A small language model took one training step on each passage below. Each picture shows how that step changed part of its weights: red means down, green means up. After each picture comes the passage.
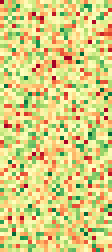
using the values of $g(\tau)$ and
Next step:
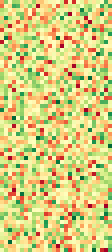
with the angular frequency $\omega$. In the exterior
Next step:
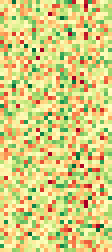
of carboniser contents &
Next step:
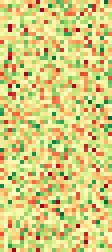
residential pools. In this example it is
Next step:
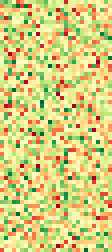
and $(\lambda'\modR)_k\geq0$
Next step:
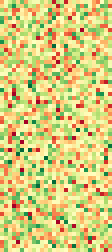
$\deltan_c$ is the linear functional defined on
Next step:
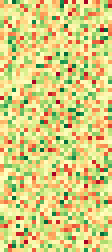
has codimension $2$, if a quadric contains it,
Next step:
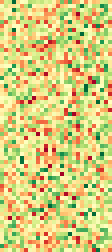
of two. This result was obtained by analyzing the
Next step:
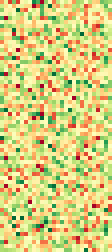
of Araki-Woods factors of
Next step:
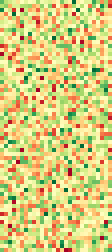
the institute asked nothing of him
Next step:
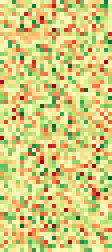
the verification of all asserted properties is straightforward.
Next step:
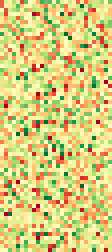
Note that $g$ represents two forms $g_1
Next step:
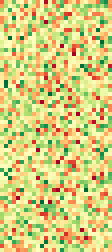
we obtain for all $\rho>0$
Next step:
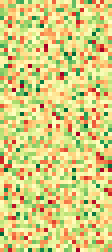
\overline{K_m},\ldots \}\] is not
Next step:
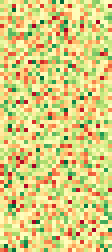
$\mathbf T_l$ under the FVG,
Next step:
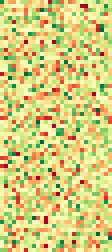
a piece-wise linear function $u(t)$ so
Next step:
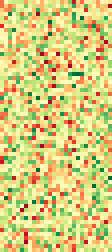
the following cases applies: \par i) $\ell$
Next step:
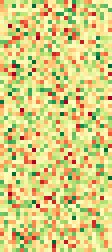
independent and uniformly distributed points $P,Q$ in the
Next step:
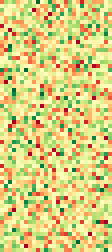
variation of the permeability coefficient $\kappa$. Consider
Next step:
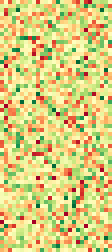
know that for $J \subset I$, the
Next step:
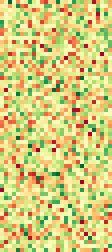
the fact that $\widehat{h}_{B}$ is
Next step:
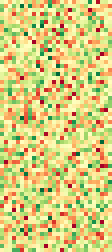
$\ms F,\ms F'$ is a
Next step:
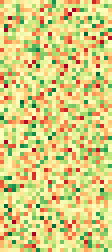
For proving the main theorem, we shall explicit condition
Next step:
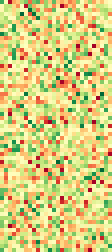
classes. Since only endpoints-preserving homotopy classes of curves in
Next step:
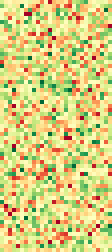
\la_N)$. Their explicit construction is given in
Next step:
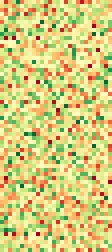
sufficient condition for zero sequences of functions in $\Hp$.
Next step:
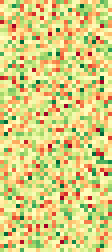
as in Case 1. Hence we omit the proof.
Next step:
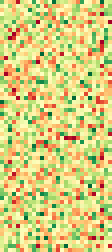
Solid breathing. }
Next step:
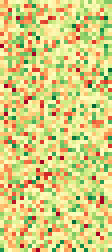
${\mathbb H} \cap {\cal H}$, where the
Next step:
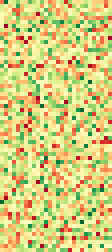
\subsubsection{Background on Semigroup Theory}
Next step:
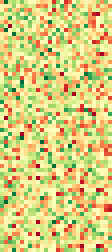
holds if and only if $T \cong
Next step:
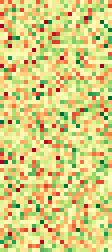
Further, we have discussed a generalized beta distribution.
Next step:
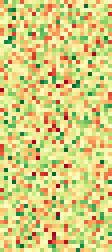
refined by adding 3 children, namely
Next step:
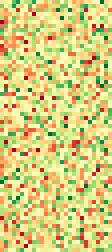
form as a coupled $2 \times 2$ hyperbolic
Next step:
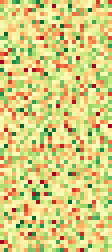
\begin{proof} Assume to the contrary that
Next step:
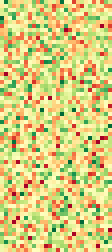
$I_\G$ of the tube of a
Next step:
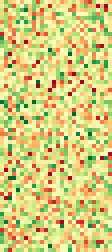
\cB, l\subset \pi,
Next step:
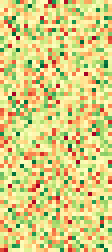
stronger, the electric field begins to overpower the
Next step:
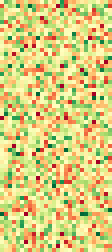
such that $\psi:=\varphi\circ u$ is
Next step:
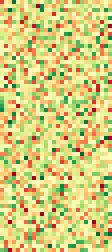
in general, has drawn an incredibly arising attention and
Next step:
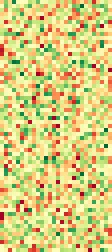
of spectral clusters for second order elliptic operators on compact
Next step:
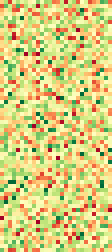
this module differs from its core only by projective
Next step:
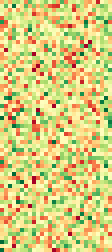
$n$ nonnegative integers describing the number of dots
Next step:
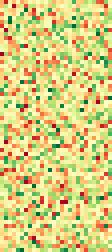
the (2D) Stokes equations \bigskip $$
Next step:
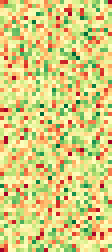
where {\bf 0} is a 4x5
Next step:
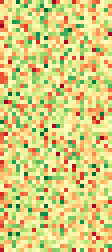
section describes these scattering coefficients and shows that they set a
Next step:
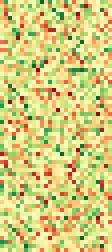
equivalent to the trapezoidal rule. Both
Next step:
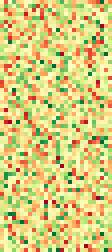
a non-trivial analytic family. If all parameters are
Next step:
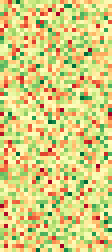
diffusion processes with a given flow of marginal laws is
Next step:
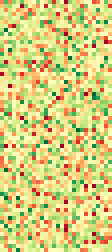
is easy to see that this result can be extended to full
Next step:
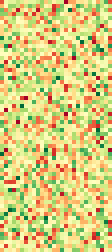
$0$ to $p-1$, we obtain from
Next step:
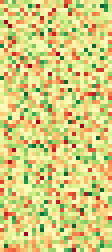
and $S$ are interchanged in the right hand
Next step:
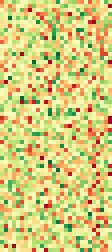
higher dimensions --- holds. In other words, if a Hilbert
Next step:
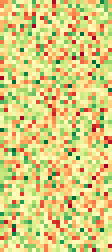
the orthogonal projection of $\mathbb{R}^n$ into
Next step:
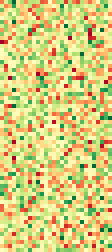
can be carried out on the frequency range of the measurements
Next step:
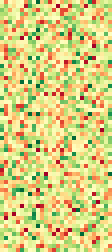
\epsfig{file=} \caption{A radial path
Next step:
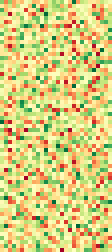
{\it Vorlesungen uber
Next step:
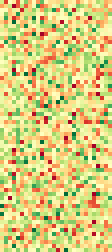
, f_m (\vec x)) \qquad
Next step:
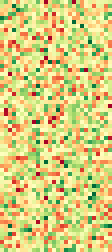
plots}, introducing CAVs into the system
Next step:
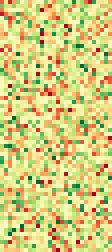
pseudoconvex domains in $\bC^d$, and then also
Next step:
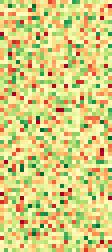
\approx - \Delta k_{max}$. This clearly
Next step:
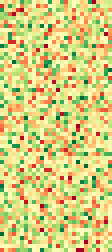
\widetilde{\alpha}$ with $\phi_{-s}
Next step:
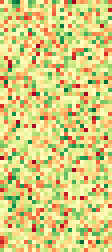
to extend the results on generalized Dynkin operators obtained previously
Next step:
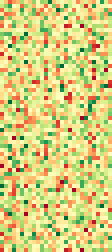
strongly Borel measurable partition is Borel measurable, it is Borel
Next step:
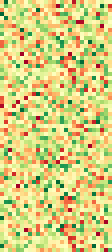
R$ satisfying $\goth p=\goth
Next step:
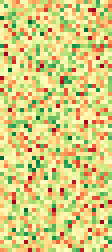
\begin{eqnarray*} Y: &&V\rightarrow
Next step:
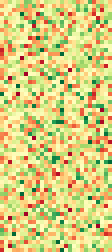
{\em An Introduction to the Theory of
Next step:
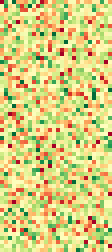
have a simplicial group. The realization of this simplicial set
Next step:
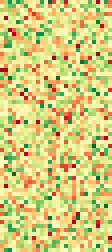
faces of $P$ together with $\varnothing $
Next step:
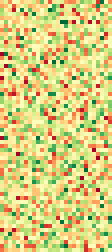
definition, \[ \bK(\bH : \alpha
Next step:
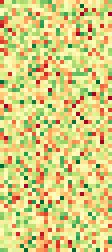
singleton set for all $i\in
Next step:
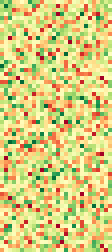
are investigated in Minkowski 3-space $\hbox{\bf
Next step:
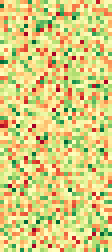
kernel}\label{section:q} Recall that in
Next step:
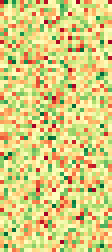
not take the permutation into consideration. Here we will start
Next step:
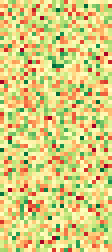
$(X\bigcup Y, {\cal G},
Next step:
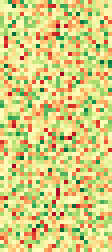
concrete educational positions behind
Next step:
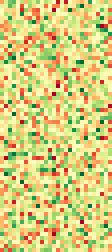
MASA of $B(H)$ consisting of those
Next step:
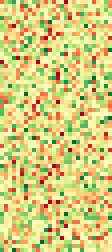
is denoted by $S^m(\R^n
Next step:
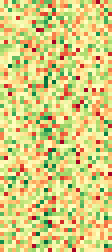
de la quantit\'e de mati\`ere
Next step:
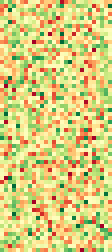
keep the potentials at zero, and the parallel formula \[
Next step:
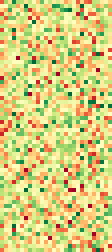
sum of fully divisible monomials of $f$. Then
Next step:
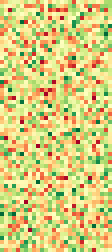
the $(u_n)$. We then say that the sequence
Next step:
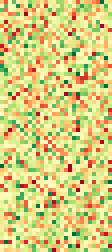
a relation between the $df_i$ with coefficients in
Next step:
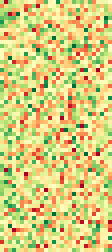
feuilleté} \smallskip Soit $\widetilde
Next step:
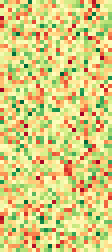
\item First, recall that for $z$ moving from
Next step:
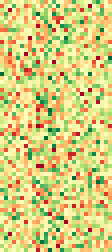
required PDIMOA$^*$. \qed The
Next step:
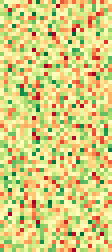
subproblem~\eqref{eq.sub_dual} by
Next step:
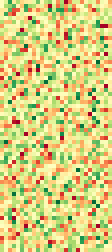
projective space $\mathbb P(Z/\ell)$. This curve
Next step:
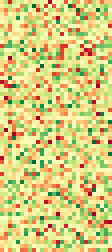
uniformly bounded. Again, when these Gorenstein condition is
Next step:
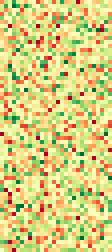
exist only in a weak sense, where the derivatives in
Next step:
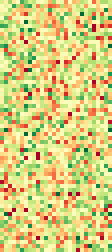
in \cite{dankal}. Since the
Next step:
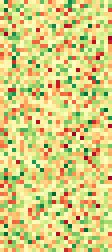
Let us consider, for the sake of
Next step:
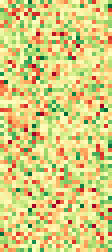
\eqref{14}. \section{Further matrix identities involving
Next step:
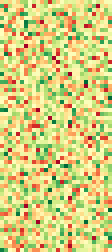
H$ is called {\it{an ${\cal
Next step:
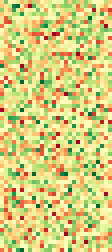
\cite[Theorem 3.9]{WJZ}
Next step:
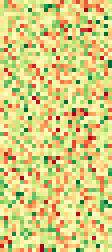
positive codimension. By \autoref{cor:
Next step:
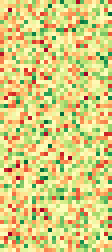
the other types of our integral bases the denominators are not
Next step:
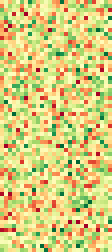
in \cite{D14}, the new flux function has
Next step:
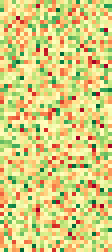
E(G)$, contradicting the assumption.
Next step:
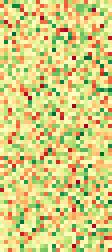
that for the weak Orlicz--Morrey space
